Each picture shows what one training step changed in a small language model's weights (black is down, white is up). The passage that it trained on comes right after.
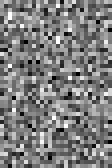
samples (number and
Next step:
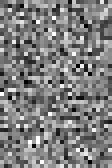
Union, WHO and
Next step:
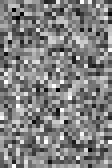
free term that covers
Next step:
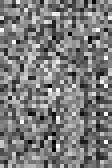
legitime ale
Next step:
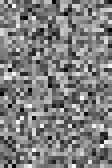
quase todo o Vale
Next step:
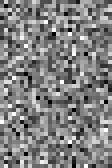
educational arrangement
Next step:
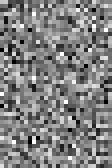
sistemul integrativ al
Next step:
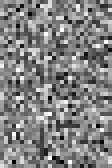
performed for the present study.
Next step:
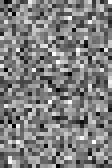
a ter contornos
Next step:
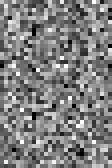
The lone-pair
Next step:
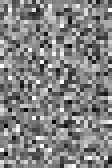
organic substrate were
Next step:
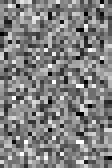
en el colectivo
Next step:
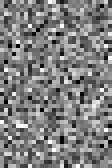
través del nervio
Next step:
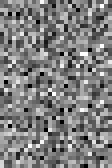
quadrat estimates
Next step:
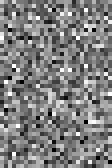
fosse aquele
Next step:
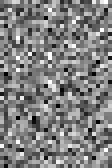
strategies, and business
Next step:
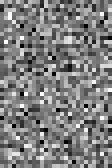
6 kg/ha
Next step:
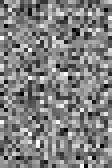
and evaluate impact of
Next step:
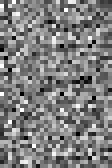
da poter essere
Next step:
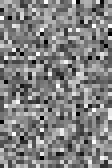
pela História
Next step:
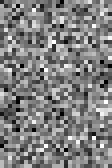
the global market for
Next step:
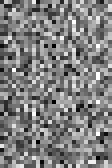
é aumentar a qualidade
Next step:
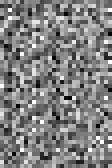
can be used to build a
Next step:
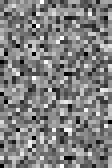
state countries
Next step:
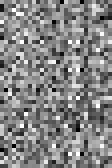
que ninguém
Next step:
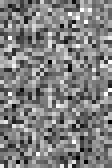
of patients are aged
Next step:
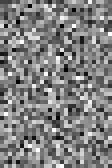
equal to zero.
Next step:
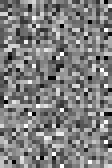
foundation of the work
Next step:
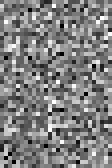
causing bacterial
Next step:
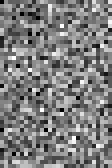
uning vorislari
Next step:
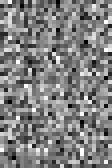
de conocimiento
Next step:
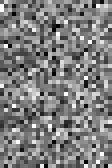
maviden koyu
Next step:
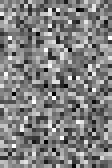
experience a pain they
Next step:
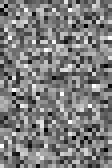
them from the obligation to
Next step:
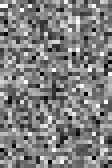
perverts the natural
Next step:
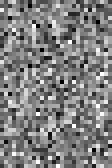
causing nuisance
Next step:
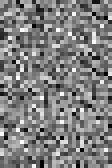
environmental degradation)
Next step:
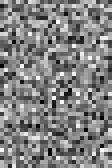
scale. In all the
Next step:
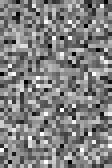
have assumed terrible
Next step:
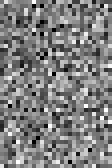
konsisten dan
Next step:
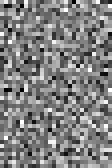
early detection and
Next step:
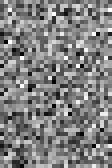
the same location or in
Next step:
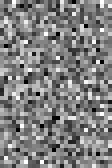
видно, что
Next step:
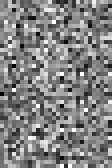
system (PBAC)
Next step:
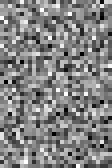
toggle systems were
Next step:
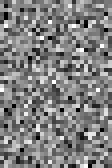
orqali odamlar
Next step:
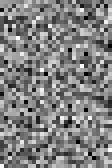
and encouragement). -
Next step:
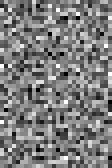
impact of emissions of the
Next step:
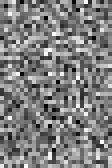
diagnosis based on
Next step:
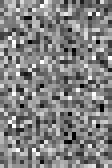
составляет 20 %
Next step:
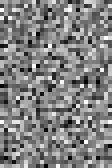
as better allocation of
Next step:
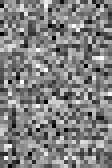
signal Fig. 10. The
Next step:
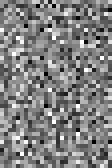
los principios de un
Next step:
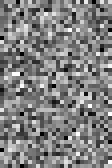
gave green
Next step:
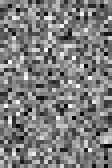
nieuwe formules
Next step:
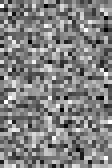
planning and optimization
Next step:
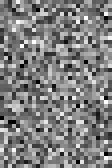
Kesitli Tam
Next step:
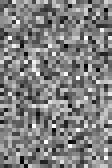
image and their resultant
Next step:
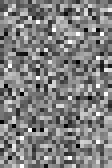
incorporating rice
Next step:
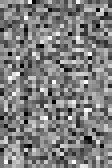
di Indonesia telah
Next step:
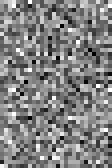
і одночасно
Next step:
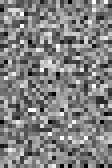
(Fig. 8b) show
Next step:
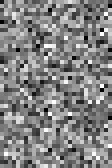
ней также
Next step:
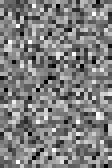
joining the programme
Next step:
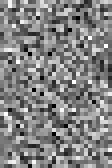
Decision No.
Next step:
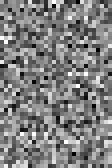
Sensor width W
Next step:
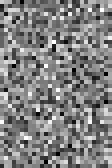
the NB-IoT
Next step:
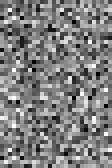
was conducted in
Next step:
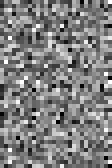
of standard drug gallic
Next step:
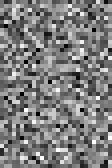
para o lazer e para
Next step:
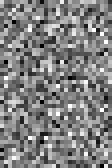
(Researcher) is
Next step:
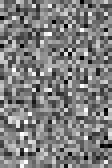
also suggests that
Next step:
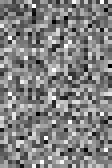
the reference marks is
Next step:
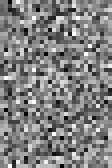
bilan bog'liq
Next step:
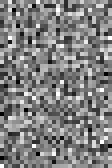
are significant problems to be
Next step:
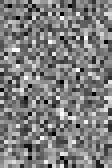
pode ser moldado
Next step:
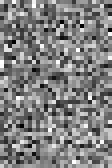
aims to refinance
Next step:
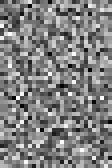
transfer to the next
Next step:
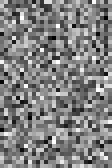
turmushida va
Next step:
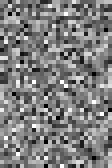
not necessarily
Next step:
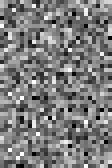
(UEs) are
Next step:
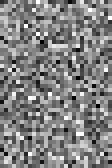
Rajesh Rao
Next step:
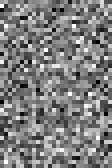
Returning Assets
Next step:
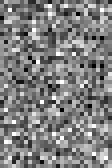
video por parte del
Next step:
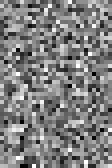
Inquiry*, vol.
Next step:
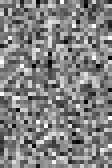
is often used. But
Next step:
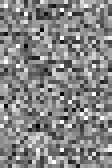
del 2020. Criterios
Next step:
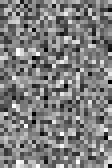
como um movimento
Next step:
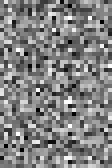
of forming the artistic
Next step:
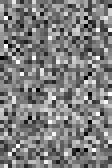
the pollen unit,
